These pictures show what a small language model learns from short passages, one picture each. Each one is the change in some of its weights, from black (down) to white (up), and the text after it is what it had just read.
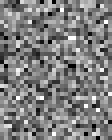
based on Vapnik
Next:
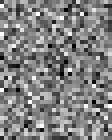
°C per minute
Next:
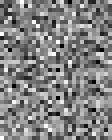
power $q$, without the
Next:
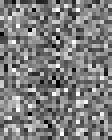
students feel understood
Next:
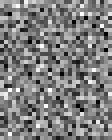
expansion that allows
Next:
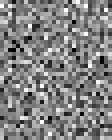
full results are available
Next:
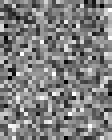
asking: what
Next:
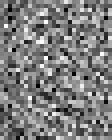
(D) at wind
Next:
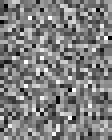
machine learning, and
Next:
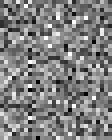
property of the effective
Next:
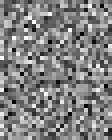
has a maximum at
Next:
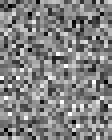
function in this study is
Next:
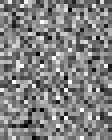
experience and associated
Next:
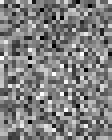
very high PA is
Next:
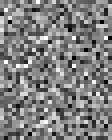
for a given application.
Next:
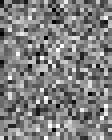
tumors could remain
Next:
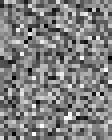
significant errors in the
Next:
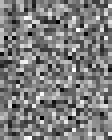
and static magnetic field
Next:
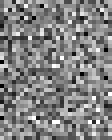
new type of spread
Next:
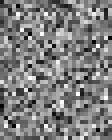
two levels of job
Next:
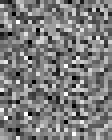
in Nigeria
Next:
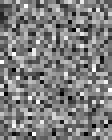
of the North
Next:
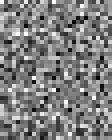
that the discussion is
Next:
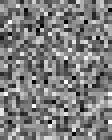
to keep all
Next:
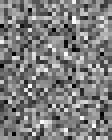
the nights of
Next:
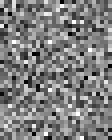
to start the dynamics
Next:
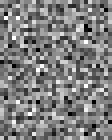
split by the
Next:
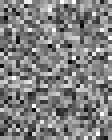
this stage, the
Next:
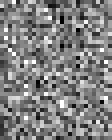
of 1km needed
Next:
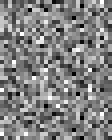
there is here no time
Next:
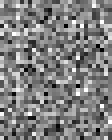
show below that the
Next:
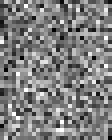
growths of the
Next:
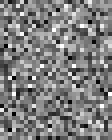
increase in load, the
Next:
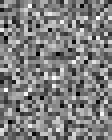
regional management system.
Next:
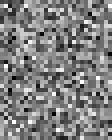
we introduce three
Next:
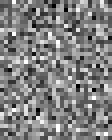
that it is almost
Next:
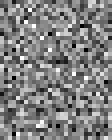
or N atoms are
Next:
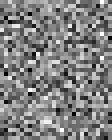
To our knowledge, this
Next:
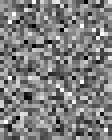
ignored for
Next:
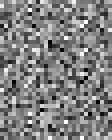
766, which was
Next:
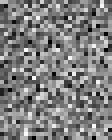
in the primary
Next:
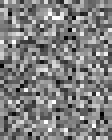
the effective contribution from
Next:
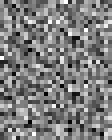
open a way to
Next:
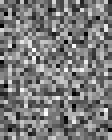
scattering operator
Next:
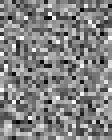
Unlike its
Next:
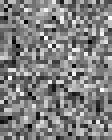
in water distribution,
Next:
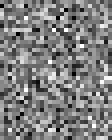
with a conical lower part
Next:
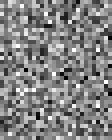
to consider biases that could
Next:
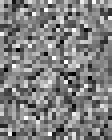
never retraining
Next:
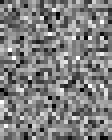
lung abscess is
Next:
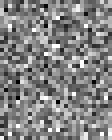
projections. The
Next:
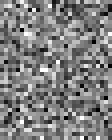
large files. The set
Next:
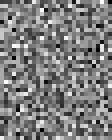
statistical significance.
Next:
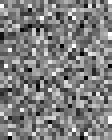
to know customer
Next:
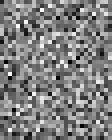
Educational status
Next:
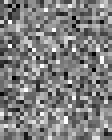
and the patch is
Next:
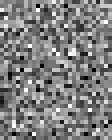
of the Philippine
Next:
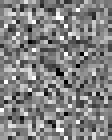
polymer side
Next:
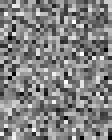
do what we could be
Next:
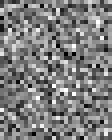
(including compression
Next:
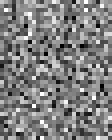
the platform.
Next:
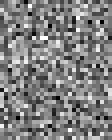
that establishes
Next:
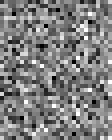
used copper plates
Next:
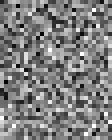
interacts with an
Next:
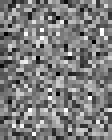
and the market in
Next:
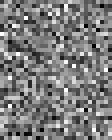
obligation to
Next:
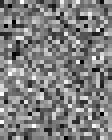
becomes apparent
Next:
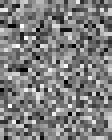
redetected with
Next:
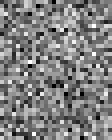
materials refers to the
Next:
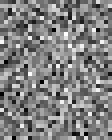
the TC layouts
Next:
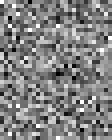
use, the collected
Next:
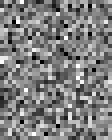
of asymptomatic
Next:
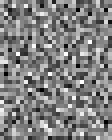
itself so one might
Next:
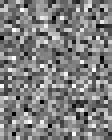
the literature is at
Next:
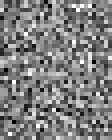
source of infrared
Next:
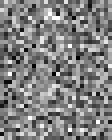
galaxy contribution, and
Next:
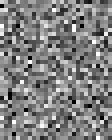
significantly at week
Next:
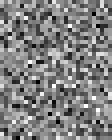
related to the program
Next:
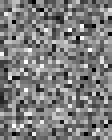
of the reasons
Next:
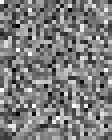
1 TABLE
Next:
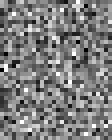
of cloud service
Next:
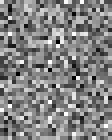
transport properties, we
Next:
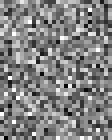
random such that the
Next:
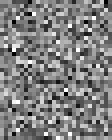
have not been excluded
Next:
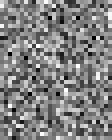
owner” and
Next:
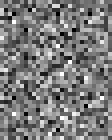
\right] \quad
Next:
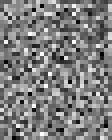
these excitations and
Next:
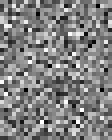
metabolic activity
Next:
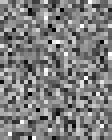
- Water content increase
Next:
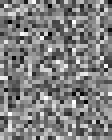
models are similar. The
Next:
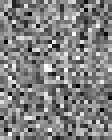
direction played
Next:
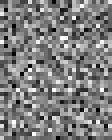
low temperatures across the
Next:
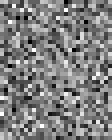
outside financing
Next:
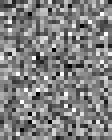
Methods section in
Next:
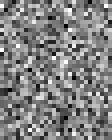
in °C.
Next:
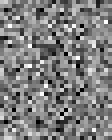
proton polarizability
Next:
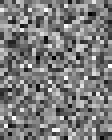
to ascertain if any
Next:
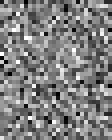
competency-based approach
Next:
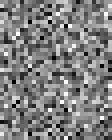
us unsuitable
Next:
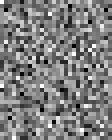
ASU were also
